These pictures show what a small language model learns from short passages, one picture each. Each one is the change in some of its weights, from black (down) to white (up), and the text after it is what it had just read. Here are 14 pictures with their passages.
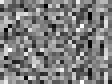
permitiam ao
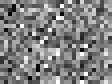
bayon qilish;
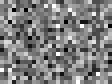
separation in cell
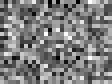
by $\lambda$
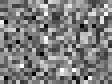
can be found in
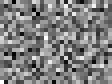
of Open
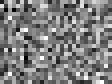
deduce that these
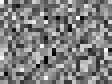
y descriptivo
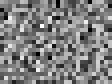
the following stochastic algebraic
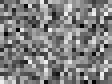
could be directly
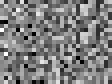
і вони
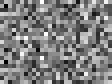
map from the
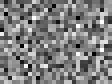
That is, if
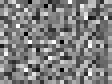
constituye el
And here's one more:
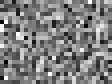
inequality on the discrete
